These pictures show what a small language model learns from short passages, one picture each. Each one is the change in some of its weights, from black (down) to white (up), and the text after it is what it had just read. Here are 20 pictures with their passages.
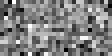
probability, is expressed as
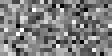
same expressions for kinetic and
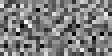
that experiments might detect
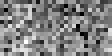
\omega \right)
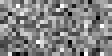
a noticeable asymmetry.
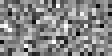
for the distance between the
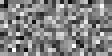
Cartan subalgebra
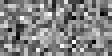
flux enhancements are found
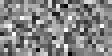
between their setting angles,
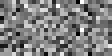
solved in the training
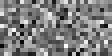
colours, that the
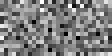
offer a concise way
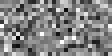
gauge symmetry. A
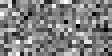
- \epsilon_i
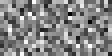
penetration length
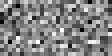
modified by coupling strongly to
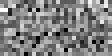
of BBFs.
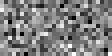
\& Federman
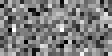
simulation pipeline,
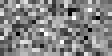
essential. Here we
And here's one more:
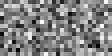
easy axis. The enhancement
